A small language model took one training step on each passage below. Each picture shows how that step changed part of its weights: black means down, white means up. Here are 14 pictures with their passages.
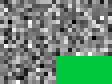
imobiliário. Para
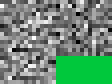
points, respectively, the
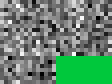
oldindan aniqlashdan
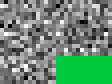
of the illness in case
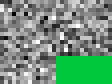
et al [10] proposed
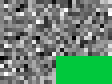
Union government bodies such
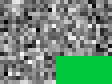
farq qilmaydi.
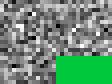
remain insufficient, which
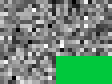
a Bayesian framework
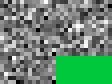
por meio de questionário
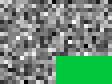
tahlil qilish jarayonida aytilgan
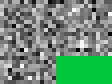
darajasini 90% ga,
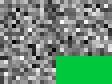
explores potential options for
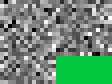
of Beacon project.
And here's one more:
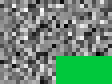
of the identification of the relevant
